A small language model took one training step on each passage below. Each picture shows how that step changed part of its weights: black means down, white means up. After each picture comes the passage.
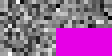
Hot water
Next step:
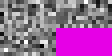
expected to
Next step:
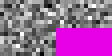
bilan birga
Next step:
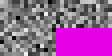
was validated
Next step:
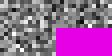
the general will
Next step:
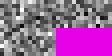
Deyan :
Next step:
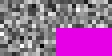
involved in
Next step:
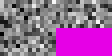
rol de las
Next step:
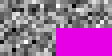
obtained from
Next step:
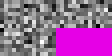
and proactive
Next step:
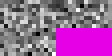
servants are,
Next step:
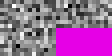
et al.,
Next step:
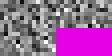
vs t for
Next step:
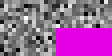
and Style
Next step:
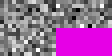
with bacterial
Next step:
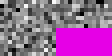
Figure 10.
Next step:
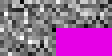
que mais
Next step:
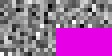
правил в
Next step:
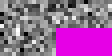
However, in
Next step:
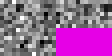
in patent
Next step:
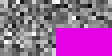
H_2 and
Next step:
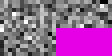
for the content
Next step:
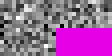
intent of the
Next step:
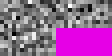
to improve
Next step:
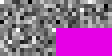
/ JP
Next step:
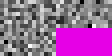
con algunas
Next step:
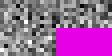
and dentition
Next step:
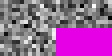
parents with
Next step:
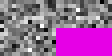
how one simple
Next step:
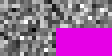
the students were
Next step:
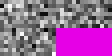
long ago
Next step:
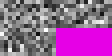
champ à
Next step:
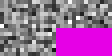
well as the
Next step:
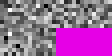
auf die in
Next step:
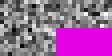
activity and
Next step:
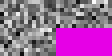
formed. It
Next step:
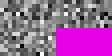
+ \dots
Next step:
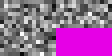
and the total
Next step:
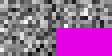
the maximum
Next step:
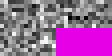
events that are
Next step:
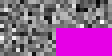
In present study an
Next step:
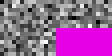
la celda
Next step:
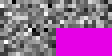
the saline
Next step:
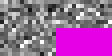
in accord with
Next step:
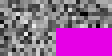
standard deviation
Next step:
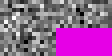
observed in the
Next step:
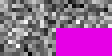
this context,
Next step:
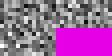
and implementing
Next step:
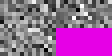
with carob
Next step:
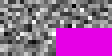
age and
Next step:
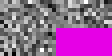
to operate as
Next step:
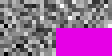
storage of
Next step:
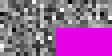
They were all
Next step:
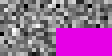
Point of
